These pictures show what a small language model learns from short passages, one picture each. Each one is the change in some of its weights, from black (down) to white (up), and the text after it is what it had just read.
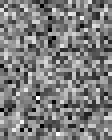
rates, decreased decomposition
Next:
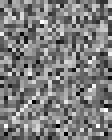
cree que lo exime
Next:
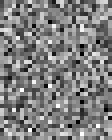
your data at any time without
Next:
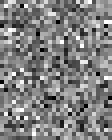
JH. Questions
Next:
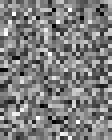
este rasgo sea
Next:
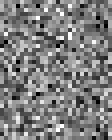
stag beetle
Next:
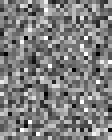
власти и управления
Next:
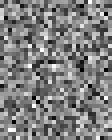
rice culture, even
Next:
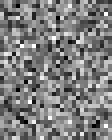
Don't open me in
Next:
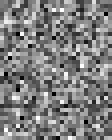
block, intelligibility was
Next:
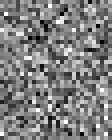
When dentists fail
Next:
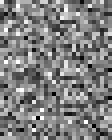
войдет в
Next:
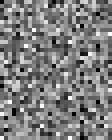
their properties are presented.
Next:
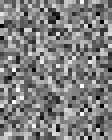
give an overview of the
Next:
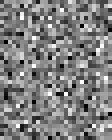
chiqarish jarayonini amalga
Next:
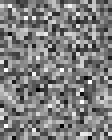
to certain kinds of
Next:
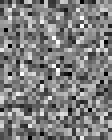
the simulated system with the
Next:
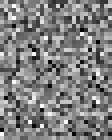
Education, Innovation and
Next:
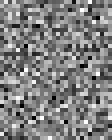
servification, virtualization
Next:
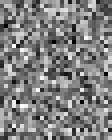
paper by pointing out possible
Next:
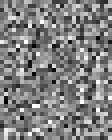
trivalent components can
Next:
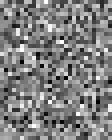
effect of particles on the
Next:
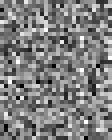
field can still be a relevant
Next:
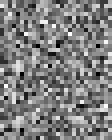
de mostrar a
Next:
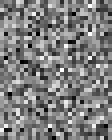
leading to early termination
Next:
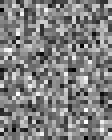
have a high potential for
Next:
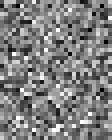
hemostasis, the
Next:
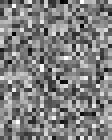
the effectiveness of the technical implementation
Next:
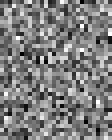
the opinion of the students
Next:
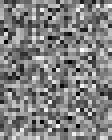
to identify the kinds of
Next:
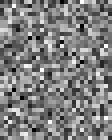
the trends from both considered
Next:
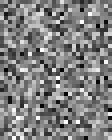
funciona de forma
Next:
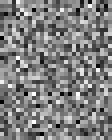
can be difficult to test
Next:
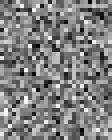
kelgan Muhammad binni
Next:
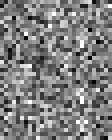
(Source: Field
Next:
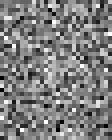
(DSR); MQ
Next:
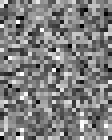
hujjatlar uning
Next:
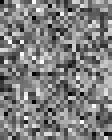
of HEVs on
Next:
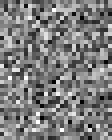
tili — milliy tilning
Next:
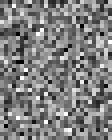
the virus and disease is
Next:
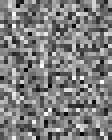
results to a broader
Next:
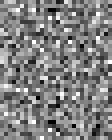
de trilhos que
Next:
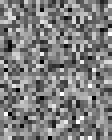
examples of inorganic
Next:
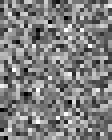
following a SMART
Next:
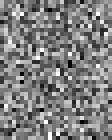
plays an important role in
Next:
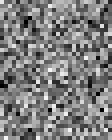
technology, where the mobile
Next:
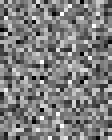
considera “un elemento
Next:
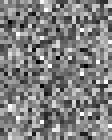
sabit olduğunu
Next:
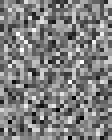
Developed by the Author
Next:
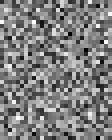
based) forecasting suite
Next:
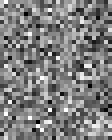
wavelength in
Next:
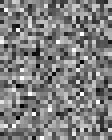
in each solution to have a
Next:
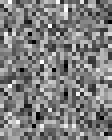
one for the relationship and one
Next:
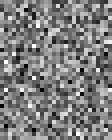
latitude and any given
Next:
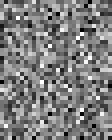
to manage the 4D
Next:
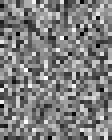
an asynchronous
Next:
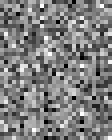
spectacled or
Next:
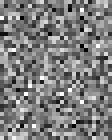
propagation delay between
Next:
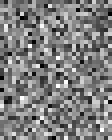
имеется обертка
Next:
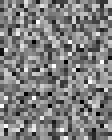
been no result, in the
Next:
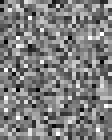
after 3 months and percentage of
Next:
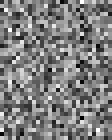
in the absence of any
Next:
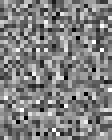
айналаға көз
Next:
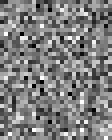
y reducido a su
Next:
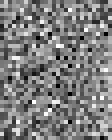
Shuningdek, A.
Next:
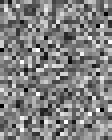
nilai budaya pada
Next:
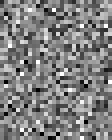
un texto ese
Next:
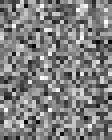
zweren bij
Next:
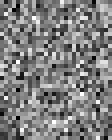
for limited RL and
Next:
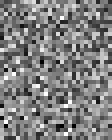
design codes, and
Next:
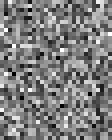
(2009) this policy did
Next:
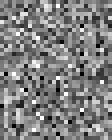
mobil ilova shaklida
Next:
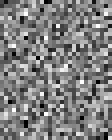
publiceerde de
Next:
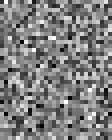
be necessary to investigate the
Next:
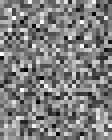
words favourable attitude
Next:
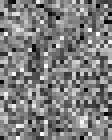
J. Zamana,
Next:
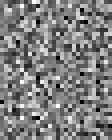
frame of reference during
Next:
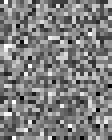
be combined to discover
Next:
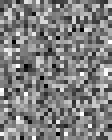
table Not a static
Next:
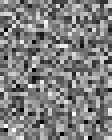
– will be discussed in
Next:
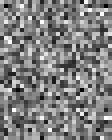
of neural network to the
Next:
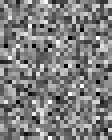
contratação com a
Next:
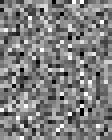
among surgical patients.
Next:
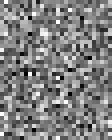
sanayinin korunması
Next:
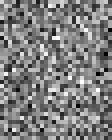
and their products. This online
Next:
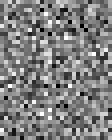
terlibat merupakan
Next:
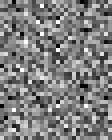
polymers. General
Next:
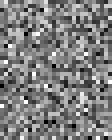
результатами сучасних
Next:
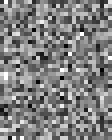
be used by a specific
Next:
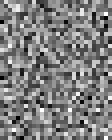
la evaluación y análisis
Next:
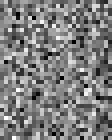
transferred to the front
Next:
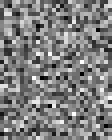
that a web-based
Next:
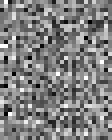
Бичков, не
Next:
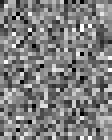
Another way of grouping
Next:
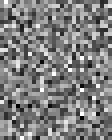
network technology of things
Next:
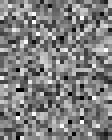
qo'yilgan strategik
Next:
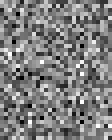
efficiency for a wide
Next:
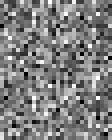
unsustainable practices and
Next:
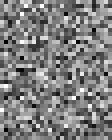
steps:- These steps should
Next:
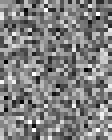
these ideas. Note to
